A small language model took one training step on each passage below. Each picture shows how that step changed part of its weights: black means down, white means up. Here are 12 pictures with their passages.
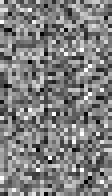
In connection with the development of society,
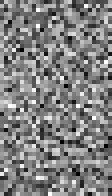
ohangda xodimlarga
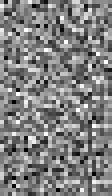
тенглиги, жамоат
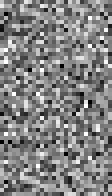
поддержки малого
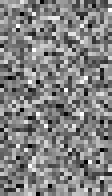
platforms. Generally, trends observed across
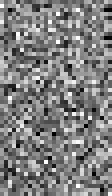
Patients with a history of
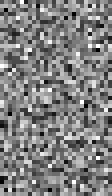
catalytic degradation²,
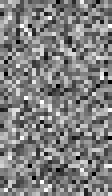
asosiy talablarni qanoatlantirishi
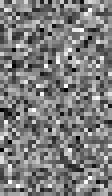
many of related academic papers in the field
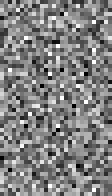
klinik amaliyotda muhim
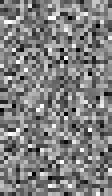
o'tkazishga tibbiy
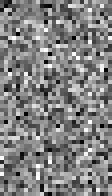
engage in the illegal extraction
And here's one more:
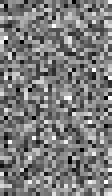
Coimbra Bueno com alteração
